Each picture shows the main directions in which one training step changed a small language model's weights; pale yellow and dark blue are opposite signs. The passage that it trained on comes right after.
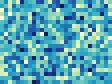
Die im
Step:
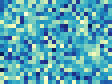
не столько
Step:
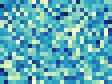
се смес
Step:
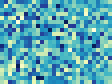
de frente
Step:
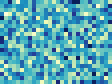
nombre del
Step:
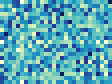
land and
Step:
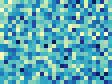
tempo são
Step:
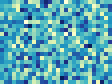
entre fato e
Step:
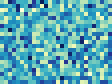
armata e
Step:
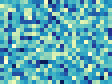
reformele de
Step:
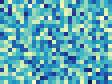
sustituía a
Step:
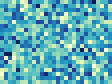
o uso de
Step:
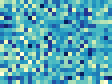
у своїх
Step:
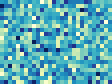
et celui
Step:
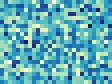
door een
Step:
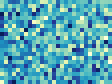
– Alloh
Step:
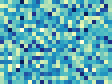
materiales con
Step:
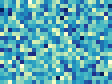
negara di
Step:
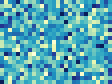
demands for
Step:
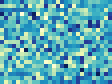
à adesão
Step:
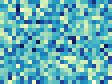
de pH entre
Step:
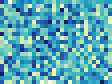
aumento del
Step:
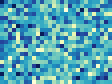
de suas
